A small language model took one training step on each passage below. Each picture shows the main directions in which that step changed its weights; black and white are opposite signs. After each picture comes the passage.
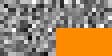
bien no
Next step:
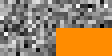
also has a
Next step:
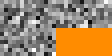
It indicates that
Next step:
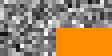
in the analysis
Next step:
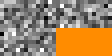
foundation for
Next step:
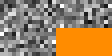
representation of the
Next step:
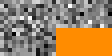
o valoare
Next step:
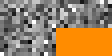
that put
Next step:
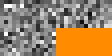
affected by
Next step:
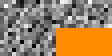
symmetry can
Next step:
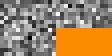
que traten
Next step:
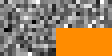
har yili
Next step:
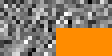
we find the
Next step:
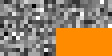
For the compute
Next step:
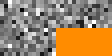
um impacto
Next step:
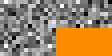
the concept
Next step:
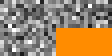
along X-
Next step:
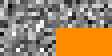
change for
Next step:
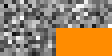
و الهام
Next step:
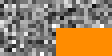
large eddies
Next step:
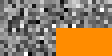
The clusters of
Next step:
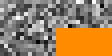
of 3D
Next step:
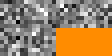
Finally we
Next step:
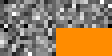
follow, only these
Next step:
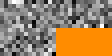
on compilation
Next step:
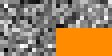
dan fungsi
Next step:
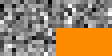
domain. In
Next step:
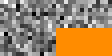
hold much
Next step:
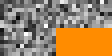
than the power
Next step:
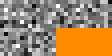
le tube
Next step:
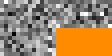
the relations between
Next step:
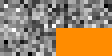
equation similar to
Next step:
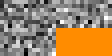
design is shown
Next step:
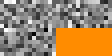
be seen
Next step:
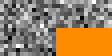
the metallic
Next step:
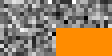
even in
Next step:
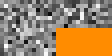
K. Chang
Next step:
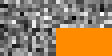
links between
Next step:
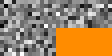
CH= P
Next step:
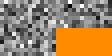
the source
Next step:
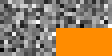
That is,
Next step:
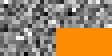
the galaxy
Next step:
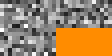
with zero
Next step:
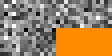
на дві
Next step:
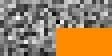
of a product
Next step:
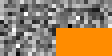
from other,
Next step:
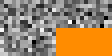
a reverse
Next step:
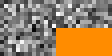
been started by
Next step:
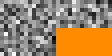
this section,
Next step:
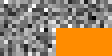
the fraction
